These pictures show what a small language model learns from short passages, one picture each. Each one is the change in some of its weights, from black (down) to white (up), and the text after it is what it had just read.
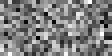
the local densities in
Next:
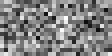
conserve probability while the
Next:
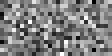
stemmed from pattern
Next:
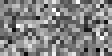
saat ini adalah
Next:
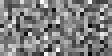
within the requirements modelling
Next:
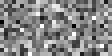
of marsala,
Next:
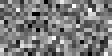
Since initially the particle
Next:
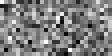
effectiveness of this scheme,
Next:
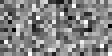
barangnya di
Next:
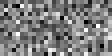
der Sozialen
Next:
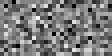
\times n \quad
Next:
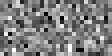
place. In observing
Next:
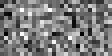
as Landau
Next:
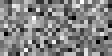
where $x \in
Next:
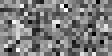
(Expected from
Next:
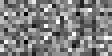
of the services that
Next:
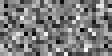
as not necessarily
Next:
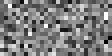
que la pandemia
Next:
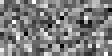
to report them in the
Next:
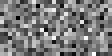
used for the SSE
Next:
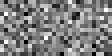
of the alteration.
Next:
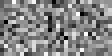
Public administration and
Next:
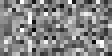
этап — это
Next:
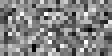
Revealing 3D
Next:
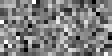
simply states that once
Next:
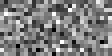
have a permit from the
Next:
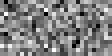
% and the end of
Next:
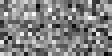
Happiness takes four
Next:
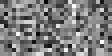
Rev. Lett.
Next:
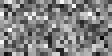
ташланиб туриши
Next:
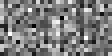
that precisely this aspect
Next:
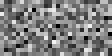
in a nonabelian
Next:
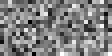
ultimately enhancing
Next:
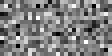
22 months for
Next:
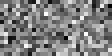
Andi Elsa
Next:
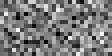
In general, the
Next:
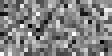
Computing and
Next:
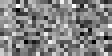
distributions and power spectra as
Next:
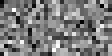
scant attention is being
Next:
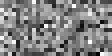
typical functional groups related to
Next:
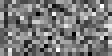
beyond the GUT
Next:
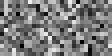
case, where the
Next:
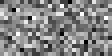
help Lithuania
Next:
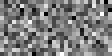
lie in the
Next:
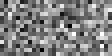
or Satuan
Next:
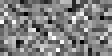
by the objective function of
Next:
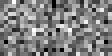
a scalable annotation
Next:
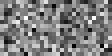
à sensibilidade
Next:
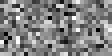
Kanti Paul
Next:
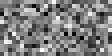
its surface, which is
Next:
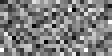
Changes with respect
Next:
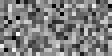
a CPTP map
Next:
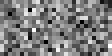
the already tested functionalities
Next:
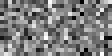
onto a silicon
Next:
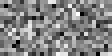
chemistry and
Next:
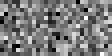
to e.g.
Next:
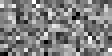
Some combination of the above
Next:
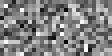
is currently a clear
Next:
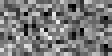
to approximate the posterior
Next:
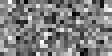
theory of weak measurements
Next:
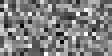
Christians to
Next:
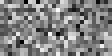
and significations of
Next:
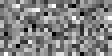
a viscous
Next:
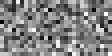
creciente, las
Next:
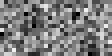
through the application of
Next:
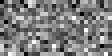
its descending
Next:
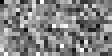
unitary quantum 3D
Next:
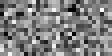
the removal of
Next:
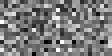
present the details of the
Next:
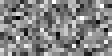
to a frame in which
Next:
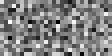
de março,
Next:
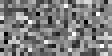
of ensuring demographic
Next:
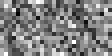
eight dimensional space
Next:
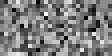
Isotherm for
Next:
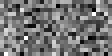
we discuss the properties of
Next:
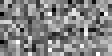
de donde surgen
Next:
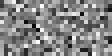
given a probabilistic
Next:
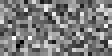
in the ground state of
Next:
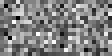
, I et F sont
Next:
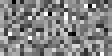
Nevada Public
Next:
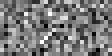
for both media begin to
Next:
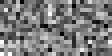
row shows the behaviour
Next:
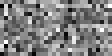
minima, and this
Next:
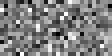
and **NBN
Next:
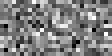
composition of small
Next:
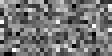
for detected events, that
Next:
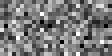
to use VLE.
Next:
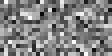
ve açıklama
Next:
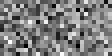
in 2 ms for
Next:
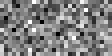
and decays by a
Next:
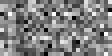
two terms of a
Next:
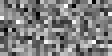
remain unclear,
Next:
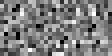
ville se
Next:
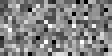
placed limits on the
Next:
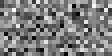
leaf juice
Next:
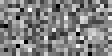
with a high level of
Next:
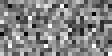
and any differences between groups
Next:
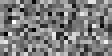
R7: German
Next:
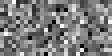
is the VEV
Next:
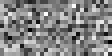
Bu xususda
